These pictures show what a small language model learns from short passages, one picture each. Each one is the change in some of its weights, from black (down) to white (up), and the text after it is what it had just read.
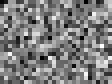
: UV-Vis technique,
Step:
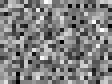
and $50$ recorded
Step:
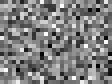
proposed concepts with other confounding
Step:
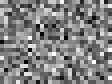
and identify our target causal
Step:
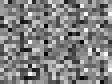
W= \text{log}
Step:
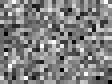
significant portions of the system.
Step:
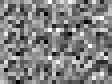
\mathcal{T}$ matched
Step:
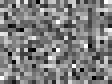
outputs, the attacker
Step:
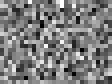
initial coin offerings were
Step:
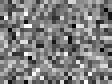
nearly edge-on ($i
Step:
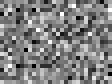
menos en parte, la
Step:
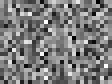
South Fork Wind
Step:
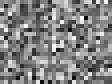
variativ, ya'ni
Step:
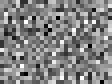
theory (Omena, 2021;
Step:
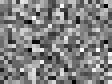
average speed lower than 1.4
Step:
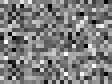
The ARU evaporator
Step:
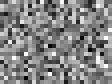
non-zero modes have $\ell
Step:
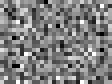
geometric enhancement to the
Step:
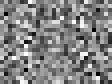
hospitalized adults with
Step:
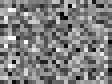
is in the set of interaction
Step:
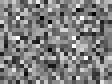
Затем руку
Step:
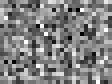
and practical medical center of
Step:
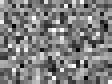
that the large $\gamma$-value
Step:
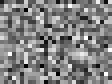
Fiscalização do Sistema
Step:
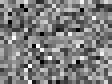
other Git code hosting
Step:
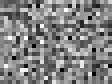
is spatially extended and so
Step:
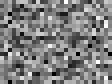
TO MODERN
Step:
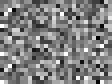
Marinas del Estado de
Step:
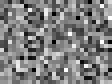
de pouvoir donner
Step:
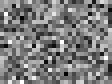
8 (Files classified by
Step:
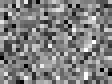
In this paper, the objects of
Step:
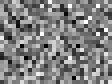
семи місяців
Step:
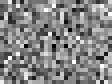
Anderson, P.,
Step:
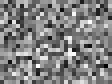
a História do tempo presente,
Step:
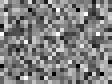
в эмпатийных
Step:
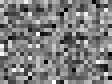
TSPO is thus a suitable
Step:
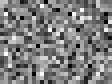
среда, тем
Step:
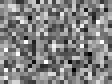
taklifi O'zbekiston
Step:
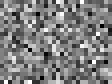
worth assigned to a
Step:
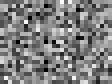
study. This finding suggests that
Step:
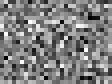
se mantuvieron
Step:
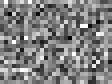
The challenge to achieve practical quantum
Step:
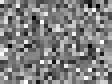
nilai budaya yang secara
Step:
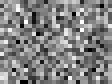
metodi.** Mazkur
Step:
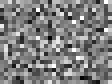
regarding experience of previous bad research
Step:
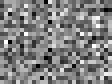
Mediu Peso +
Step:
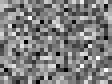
performed a series of time resolved
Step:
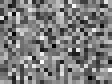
taken down for maintenance
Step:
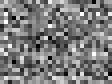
и территориальное
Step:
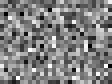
and has several criteria, then author
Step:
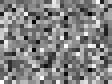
hasta la fecha el
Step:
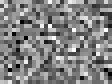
lower power of PV system are
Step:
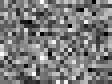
There is a struggle
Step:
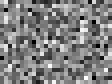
ve bölgelere de
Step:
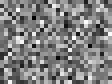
Calibration System for AC-
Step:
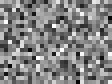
al., 2022). Despite its
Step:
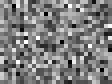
the spacecraft at least three
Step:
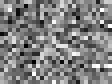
developed as reinforcement of
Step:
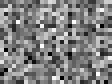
type, and the direction of
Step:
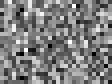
therefore maps each generic basis
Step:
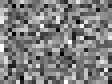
and a detailed analysis of mathematical
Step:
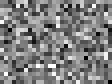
in a realistic output of
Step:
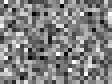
esa, tarixiy
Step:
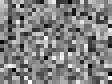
that mechanical adhesion occurs,
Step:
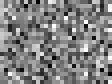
this paper, we propose several
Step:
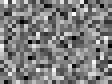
Such a task arises when
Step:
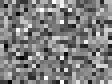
measures the body and officials
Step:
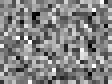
jadallashtirish texnologiyasi -
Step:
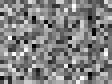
zamin yaratadi.
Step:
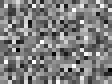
\subsection{ Theoretical
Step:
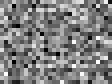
of the reduction of the quality factor
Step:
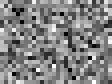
that can promote crop
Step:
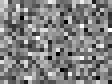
low-frequency noise using
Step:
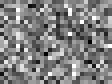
digestive juice
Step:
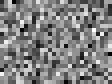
kljub temu,
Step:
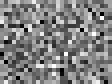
proportional to the quadratic error of
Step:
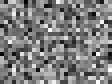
triangle and therefore plays a
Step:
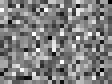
through which potentially lower density contrast
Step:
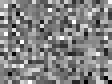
then revealed that the reflection coefficient
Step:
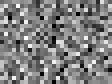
energy density associated with interface area
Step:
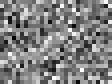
angle $\theta_{H}$ on
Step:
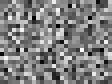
between B site cations are possible
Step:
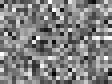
lattice site of diamond,
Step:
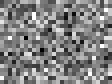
it remains unclear as to
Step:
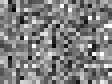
different vacuum states of the same underlying
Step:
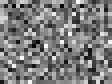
and a custom 768plex
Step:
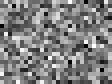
the 4 feasible strategies,
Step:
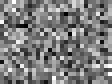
the oscillation behavior of all
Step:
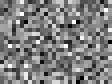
has recently dropped 9
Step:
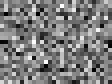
\begin{equation} \langle
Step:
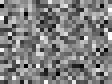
==> Significance at
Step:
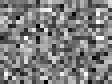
H. Qian, and
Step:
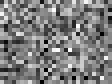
analysis for the finite size (in
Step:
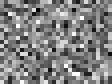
bolalar ko'pincha
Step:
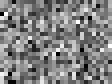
uning hayoti fojia
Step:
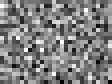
this example was 0.35.
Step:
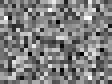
of interaction between the magnetic subsystem
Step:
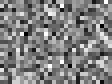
standard label-party architecture with
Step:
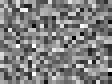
their knowledge and their work to ensure
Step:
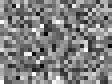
be a constant, necessary to introduce
